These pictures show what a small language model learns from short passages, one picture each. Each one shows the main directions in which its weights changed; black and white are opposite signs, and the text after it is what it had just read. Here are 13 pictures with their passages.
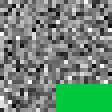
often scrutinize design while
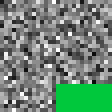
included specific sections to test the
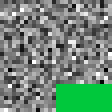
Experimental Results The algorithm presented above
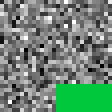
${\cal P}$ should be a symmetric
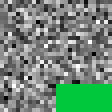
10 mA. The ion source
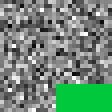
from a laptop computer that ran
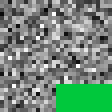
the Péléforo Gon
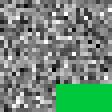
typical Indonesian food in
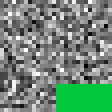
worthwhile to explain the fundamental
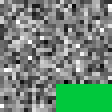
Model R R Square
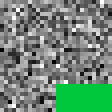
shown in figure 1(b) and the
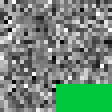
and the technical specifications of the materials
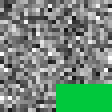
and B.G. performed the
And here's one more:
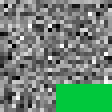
into this category. Full group
